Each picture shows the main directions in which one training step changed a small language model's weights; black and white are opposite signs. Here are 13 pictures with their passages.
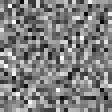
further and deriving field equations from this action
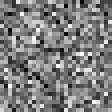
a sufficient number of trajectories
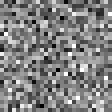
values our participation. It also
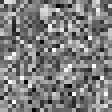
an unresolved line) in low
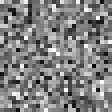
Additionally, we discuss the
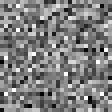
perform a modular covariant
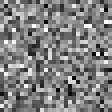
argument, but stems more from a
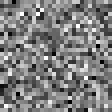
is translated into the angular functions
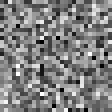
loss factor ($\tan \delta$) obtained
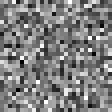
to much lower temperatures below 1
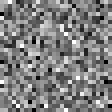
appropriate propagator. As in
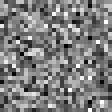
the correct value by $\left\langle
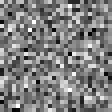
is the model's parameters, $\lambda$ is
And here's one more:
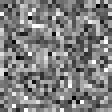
that behave conceptually
